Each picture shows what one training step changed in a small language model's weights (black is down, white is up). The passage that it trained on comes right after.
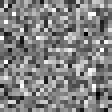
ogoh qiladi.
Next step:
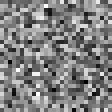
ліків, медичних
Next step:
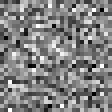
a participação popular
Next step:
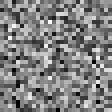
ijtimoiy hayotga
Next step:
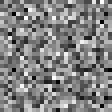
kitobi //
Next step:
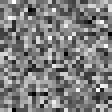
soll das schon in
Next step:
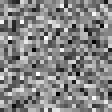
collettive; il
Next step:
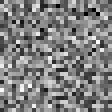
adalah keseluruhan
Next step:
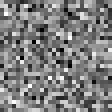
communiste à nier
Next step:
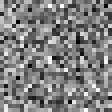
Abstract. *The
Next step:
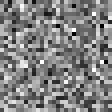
refusing his son
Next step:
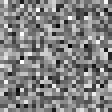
borang pengamatan
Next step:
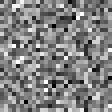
e Controle do
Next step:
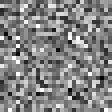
de artigos publicados
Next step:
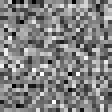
ibu Erma
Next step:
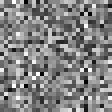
também aborda em seu
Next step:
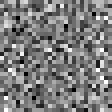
Swiss Society
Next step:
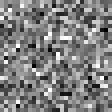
коммуникации в
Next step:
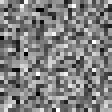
e Base de
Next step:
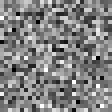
общества. Среди
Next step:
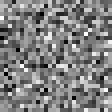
их жизненные
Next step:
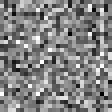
yetakchilik sifatlari
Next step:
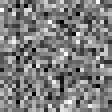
(добу чи
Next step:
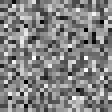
lalo na sa
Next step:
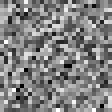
це потрібно
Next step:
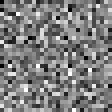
nega siz bilan
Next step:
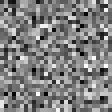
kizi Yaxshi
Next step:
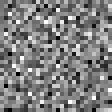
: titulaires
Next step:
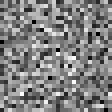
liver resection
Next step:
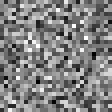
prevenirea și
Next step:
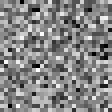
producto comercial que
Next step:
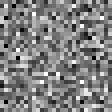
têm como objetivo de
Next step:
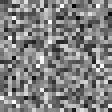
Bu asosan ijtimoiy tarmoq
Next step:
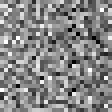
diri siswa itu
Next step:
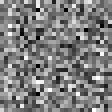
the Center for
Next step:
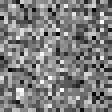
tadqiqot olib borgan
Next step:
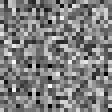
vorschnell für
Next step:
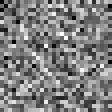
eng dolzarb va
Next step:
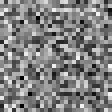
що регулятори
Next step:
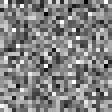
mengenai nilai
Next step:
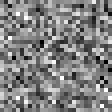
экологическая и
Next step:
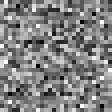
участие в
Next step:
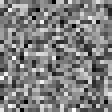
під час збройних
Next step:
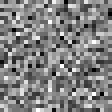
a firmar el
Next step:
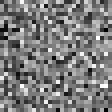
paydo bo'ladi
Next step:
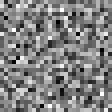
alanlarda her daim
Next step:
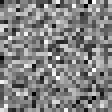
una persona es
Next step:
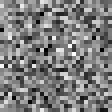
из английского
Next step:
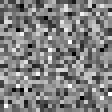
que la Virgen
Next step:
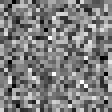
oorlog was
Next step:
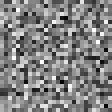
biology teachers'
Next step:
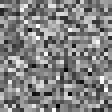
de expertos,
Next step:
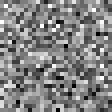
остается таким
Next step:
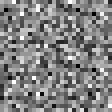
é procurar
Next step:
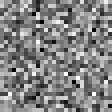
Tansi** Par
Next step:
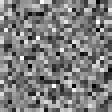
По характеру
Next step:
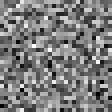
isso* passível de
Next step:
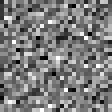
al is het juister
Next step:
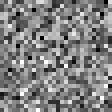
de Campos,
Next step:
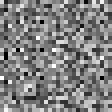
O'zbek tili
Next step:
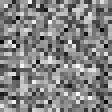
our project,
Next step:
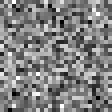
які підірвають
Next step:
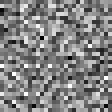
de los recursos naturales
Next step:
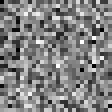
talaba o'z
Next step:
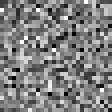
om te lezen,
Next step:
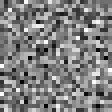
the plastic art of
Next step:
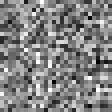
de manera específica a
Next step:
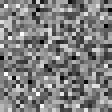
человеческого сознания
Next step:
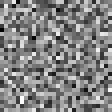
revista vêm das
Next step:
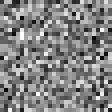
borasidagi tadqiqotlar
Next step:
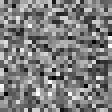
debe emplear un
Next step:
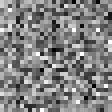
делается на
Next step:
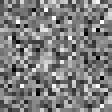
Среди них 16
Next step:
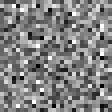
2020, en relación con
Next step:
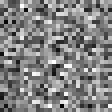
exploratoire de la
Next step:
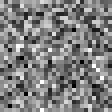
однією з
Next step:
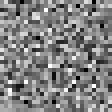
con la que cuenta
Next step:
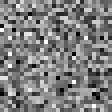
foram previamente
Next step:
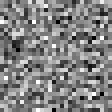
a) Valores
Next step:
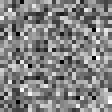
В соответствии с
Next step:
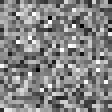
apa yang dilakukan
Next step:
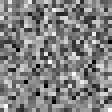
политических институтов,
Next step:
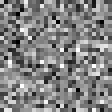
prezenți la
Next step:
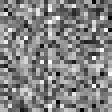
tolak dari
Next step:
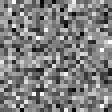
маълум бир
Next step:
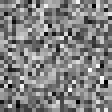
vositalar, baholash
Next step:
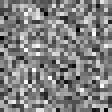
oficina de educação
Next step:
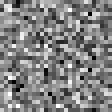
sur la performance de son
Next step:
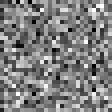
tasvirda rasm
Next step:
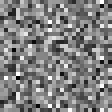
voorbeelden ter
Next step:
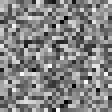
або утилізації
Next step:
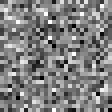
velen hem de
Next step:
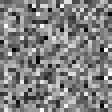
A real life
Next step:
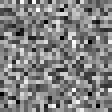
este doar un
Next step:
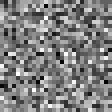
muhim vosita sifatida
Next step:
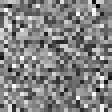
dari beberapa
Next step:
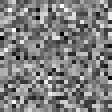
geen zin;
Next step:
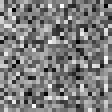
Abstract. The article
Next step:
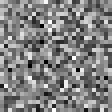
развития личности
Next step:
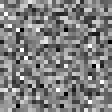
analyse d'une
